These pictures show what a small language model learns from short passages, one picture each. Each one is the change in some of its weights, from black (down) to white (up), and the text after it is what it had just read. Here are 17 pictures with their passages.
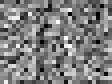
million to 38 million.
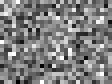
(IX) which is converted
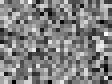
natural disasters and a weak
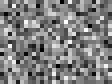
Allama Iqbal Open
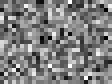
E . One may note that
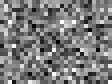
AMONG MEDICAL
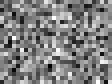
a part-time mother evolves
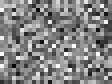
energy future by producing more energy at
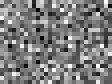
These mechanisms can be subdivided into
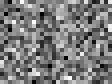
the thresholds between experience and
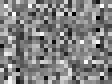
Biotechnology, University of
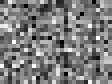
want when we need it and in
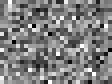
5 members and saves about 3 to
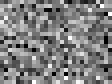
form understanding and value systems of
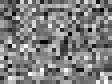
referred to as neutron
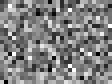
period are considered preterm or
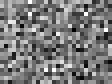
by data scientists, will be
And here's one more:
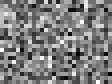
a website Second
